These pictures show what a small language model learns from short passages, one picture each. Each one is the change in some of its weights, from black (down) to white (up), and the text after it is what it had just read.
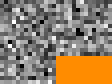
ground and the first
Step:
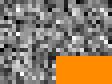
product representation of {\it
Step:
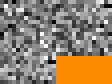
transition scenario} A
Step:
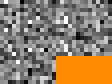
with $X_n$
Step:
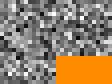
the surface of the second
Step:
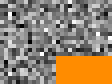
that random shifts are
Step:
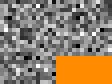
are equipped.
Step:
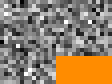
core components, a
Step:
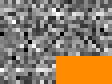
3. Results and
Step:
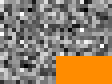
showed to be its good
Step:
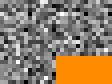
As for the $X$
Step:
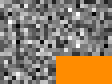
elements of the matrix, the
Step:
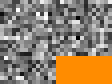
\,\in \Omega
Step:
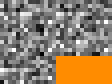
2021). On the other
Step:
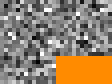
the North Pole)
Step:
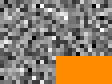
SDLC Phase
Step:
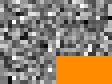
choose an unbalanced
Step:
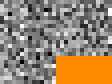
men and officers
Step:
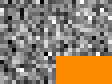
given $\btheta\in
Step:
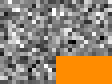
{\it Groups of
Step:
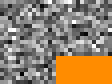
(Gd) are also
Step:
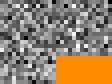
performed. Afterwards,
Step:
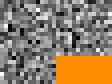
morphism in either the
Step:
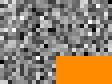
boxes at $\log
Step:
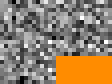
after graduation from a
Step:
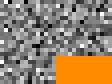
a Tertiary
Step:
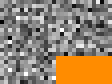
on an average 1 hour
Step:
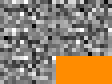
can be thus also used to
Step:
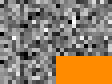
coupling $g$ is
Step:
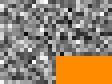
(b)\ there\
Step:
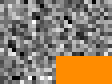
maturity (Section
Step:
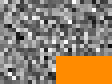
on the phase space and
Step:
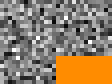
slightly weaker result
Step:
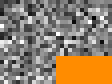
The five systems are:
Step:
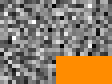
components of learning are essentially
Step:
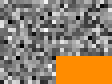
W = \lambda S
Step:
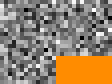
new variables can be found which
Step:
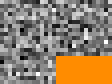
crystal structure for two
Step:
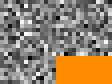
and terrorism.
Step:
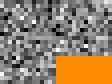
subsets of $X$.
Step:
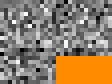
twisted ideal sheaf
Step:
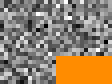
be that way. - I
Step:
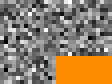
Bank) using a
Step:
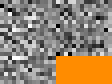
been used in previous work
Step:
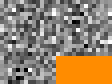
and the energy difference between
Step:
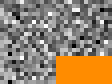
this work. We thank
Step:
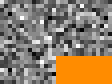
field of the laser,
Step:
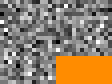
algebra decomposes as a
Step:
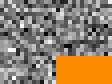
operates AO3,
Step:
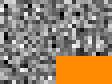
implemented if required
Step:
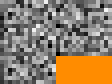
in Engineering,
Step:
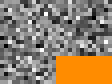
a subject/user
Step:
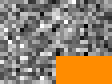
the image associated with the
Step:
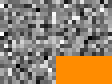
March last year;
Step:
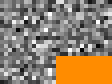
in the cartpole
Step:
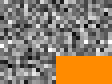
above TP, the corresponding
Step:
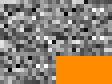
We can avoid to introduce
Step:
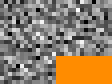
we'll refer to as
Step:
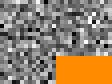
above, the results will be
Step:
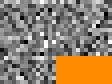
\inf_{x \in
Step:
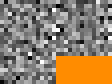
final disk model. To
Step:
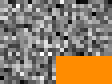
existence of $g\in
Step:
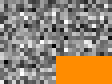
to the above sum, it
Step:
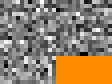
It can be represented by
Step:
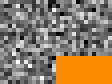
$\Omega_h$ of
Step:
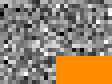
an expert as part of
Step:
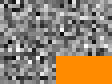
x$. A natural question is
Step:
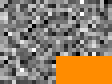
scope of this study
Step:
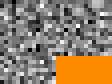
connections in high
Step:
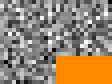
monitored, a
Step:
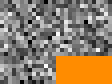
recognition, but
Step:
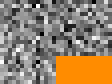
distributed. With centralized
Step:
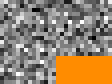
a maximum of 623
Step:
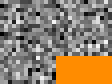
$X_\eta$ is
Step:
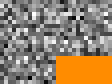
globe is helpful
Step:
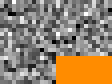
forced into Rabi
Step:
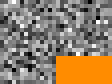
via the Internet,
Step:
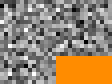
using that defined state a future
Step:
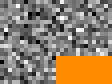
let $w$ be the
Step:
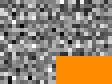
to have highly advanced
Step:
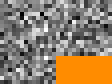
its preimage under
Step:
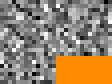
often yield enhancement of
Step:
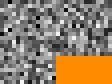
convergence of the Bayes
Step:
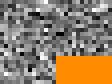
choice for $\lamb$ is
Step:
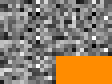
$$ Thus $U$ is
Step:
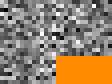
single hadron response.
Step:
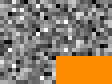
also formed in the
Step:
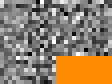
for 72 h and then
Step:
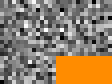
souvenir in
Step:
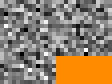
washed with water
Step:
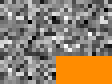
Sustainability and
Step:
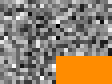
and IV respectively provide the
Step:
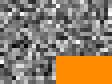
For the purpose of the
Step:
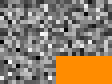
lognormal particle distributions as
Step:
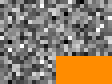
and scaled in size with
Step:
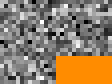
of the large orbital
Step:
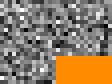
algebraic classification of
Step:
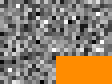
$H$ is CR
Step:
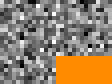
and freedoms in the
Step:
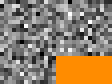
galaxies of this
